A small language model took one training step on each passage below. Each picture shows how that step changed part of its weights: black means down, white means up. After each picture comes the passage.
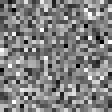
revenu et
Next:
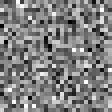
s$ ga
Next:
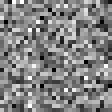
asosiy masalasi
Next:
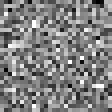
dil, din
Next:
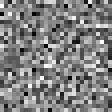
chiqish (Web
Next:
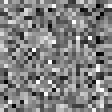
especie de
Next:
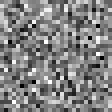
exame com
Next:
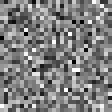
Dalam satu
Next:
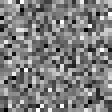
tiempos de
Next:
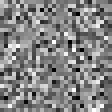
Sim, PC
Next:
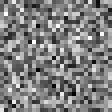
rus geograf
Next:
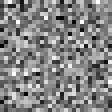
є, як і
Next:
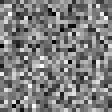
yang gagal
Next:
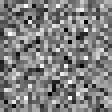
ud fordi
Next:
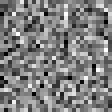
the sociology
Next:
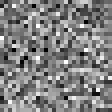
desarrollan como
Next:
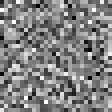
o século
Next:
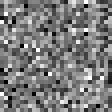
o isolamento em
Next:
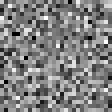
Глава I
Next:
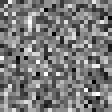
sanada pelo
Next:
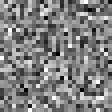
di simboli da
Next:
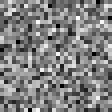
один из
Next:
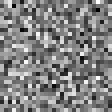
motivação, a
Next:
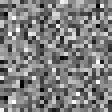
um objetivo
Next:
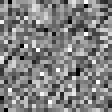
isolate ma
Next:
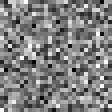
realizaram obras
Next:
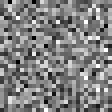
in vino,
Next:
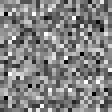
una de ellas,
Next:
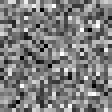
of materials
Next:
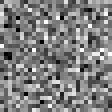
Через 9
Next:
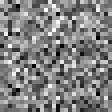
an'ana va
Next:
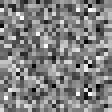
espaço de
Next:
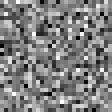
articulação dos
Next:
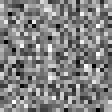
a New
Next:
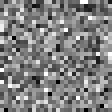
más robusta
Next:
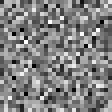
– *Public
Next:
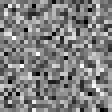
dos serviços
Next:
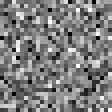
review and
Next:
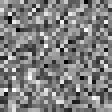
afectada en
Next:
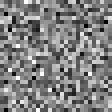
de voir les
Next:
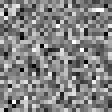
kennen hier
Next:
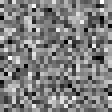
dados. Para
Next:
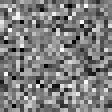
bahwa masukan
